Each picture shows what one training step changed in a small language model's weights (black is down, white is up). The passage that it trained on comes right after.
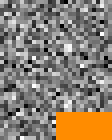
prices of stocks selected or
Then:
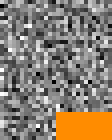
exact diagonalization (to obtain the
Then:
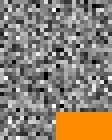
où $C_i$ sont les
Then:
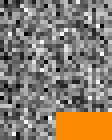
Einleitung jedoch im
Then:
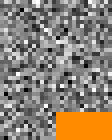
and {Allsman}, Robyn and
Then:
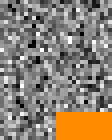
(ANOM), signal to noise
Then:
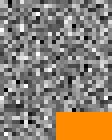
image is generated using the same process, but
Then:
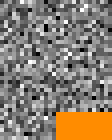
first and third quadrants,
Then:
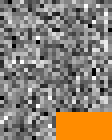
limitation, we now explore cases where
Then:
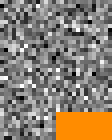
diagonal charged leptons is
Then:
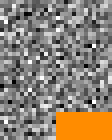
initial value. \rev{The latter
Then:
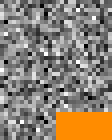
A falta de coleta de
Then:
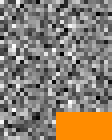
economic, environmental, and
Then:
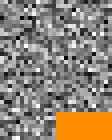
Review, Vol. 46
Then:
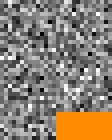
segundo estudo realizado por
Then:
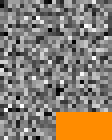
qadimiy nomlar butunlay
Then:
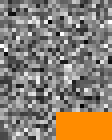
the second, fourth, and sixth
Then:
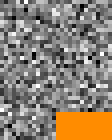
If the asymptotic mass is
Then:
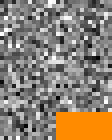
xxxx Membres¹ :
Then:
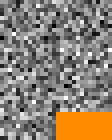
between acute and chronic infection)
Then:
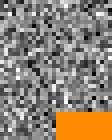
associated indexes, e.g.,
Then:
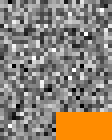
the chi-square test in the
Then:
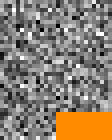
Lines Inspected in the Integrated
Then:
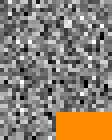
Details of the areas selected for
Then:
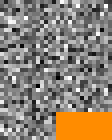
cover five major topics:
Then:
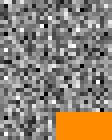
adding pattern matching constructs to
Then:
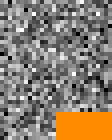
for their anti-obesity effects.
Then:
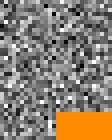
history and the subsequent
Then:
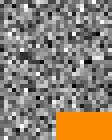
com a ajuda, muitas
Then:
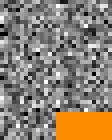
Mamayusupovich, G.
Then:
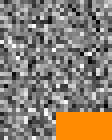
kebijakan. Pada tahun
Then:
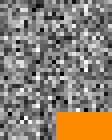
(46%) como deficientes
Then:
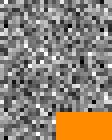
OF EXCELLENCE
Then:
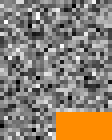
pull variants. The plunger is
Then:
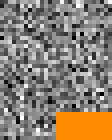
in Delta State secondary schools
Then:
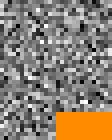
(3-HBA) 2 through a
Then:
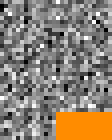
the developing and developed dichotomy
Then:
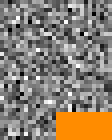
system reaches full overlap at
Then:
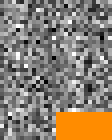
Granada. Sabemos que en
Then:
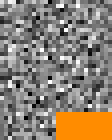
of his Poetry». En
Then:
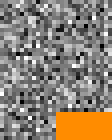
might remain a viable
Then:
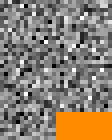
demographic information about characteristics such as
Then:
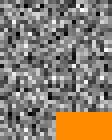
in the age range of 18 to
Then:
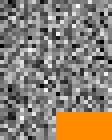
Méthode d'estimation
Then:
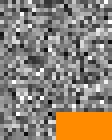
MRI. They used convolutional
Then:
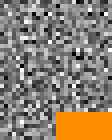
kareye kodlama
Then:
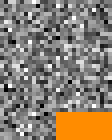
caracterización química de la
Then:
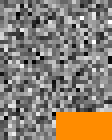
the focus has solely remained on
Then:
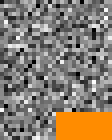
U(l)$ is unchanged under
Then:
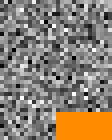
Figure 32 Questionnaire
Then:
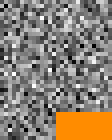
technique utilises smaller than
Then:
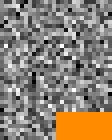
was a crucial aspect of data
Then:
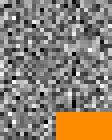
do vírus da dengue confere
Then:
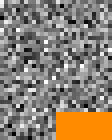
The nature of the synergistic effect is
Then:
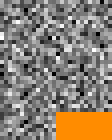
prepared according to the thematic
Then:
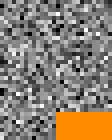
phenomenon and the challenges
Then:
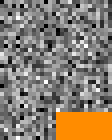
Lottermoser, F.;
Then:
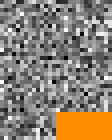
to the examples shown in [Figure 4
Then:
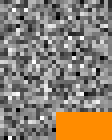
of an upward vertical load $F$
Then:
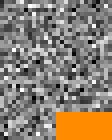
higher probabilities to directions where rings
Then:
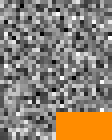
21% and a modulus of
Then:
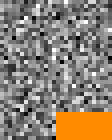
can analytically solve the KKT
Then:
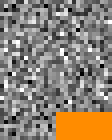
where the resultant datasets have not been
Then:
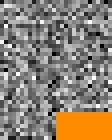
ta’minlashda bir qator
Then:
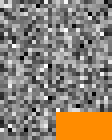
WSe$_2$, typically resulted
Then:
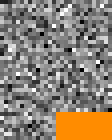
fundamental and practical points of
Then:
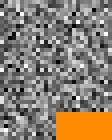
tayyorlash imkonini
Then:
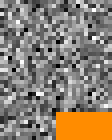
[3,17]. Information-based
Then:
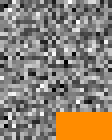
are referred to the online article
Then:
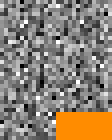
and (b) $\mpsq$ and
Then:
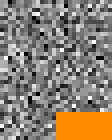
mobile image-based application is
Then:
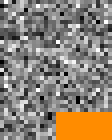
influencing the satisfaction level
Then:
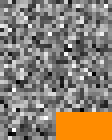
xalqlari pedagogik
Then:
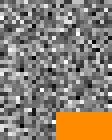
of the internal and the ambient
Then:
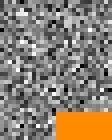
and employees of an international
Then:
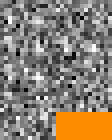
assess each individual's score more
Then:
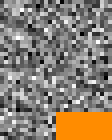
do jogo em Arduino.
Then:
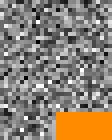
to apply the method, together with
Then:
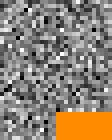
discussion, and experiencing
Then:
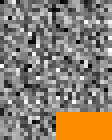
to the longer period, while the main group
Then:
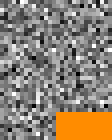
the PL band at 2.66
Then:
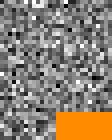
remarks: - The contributors
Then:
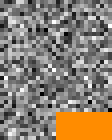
of features or determinant factors.
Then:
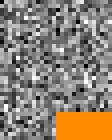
problems have been observed in Refs.
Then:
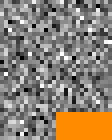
Regionale per la Protezione
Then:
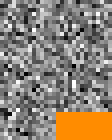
Goeden: Conceptualization,
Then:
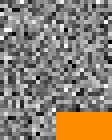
strategies. - Universities should
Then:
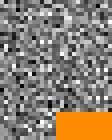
cidade e o adensamento
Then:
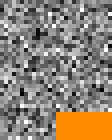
Ability* (kemampuan
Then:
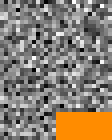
9. *Normy rascheta i
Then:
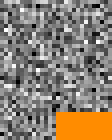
alternativa desde o início
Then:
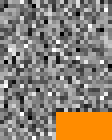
sensitivity of GLEAM-X to
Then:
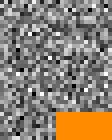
dimensions and structure of the court,
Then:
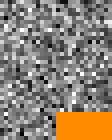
to think technically further increase
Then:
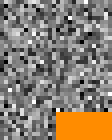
32 photomultiplier tubes
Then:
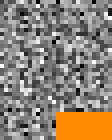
broadening (rms of the
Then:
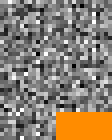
the dumpsite show high levels of
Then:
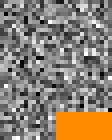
emotionally volatile figures,
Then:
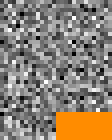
Psychometric evidence from a
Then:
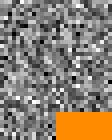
tashkil etilgan. Dastlab
